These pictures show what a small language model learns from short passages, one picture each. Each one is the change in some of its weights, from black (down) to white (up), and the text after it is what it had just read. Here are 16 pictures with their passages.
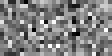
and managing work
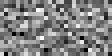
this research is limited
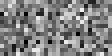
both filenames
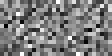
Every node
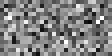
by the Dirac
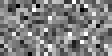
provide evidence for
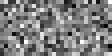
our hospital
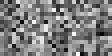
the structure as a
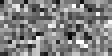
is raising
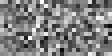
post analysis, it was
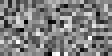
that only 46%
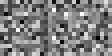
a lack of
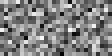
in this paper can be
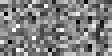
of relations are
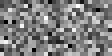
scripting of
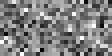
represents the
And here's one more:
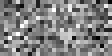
size of 40 and
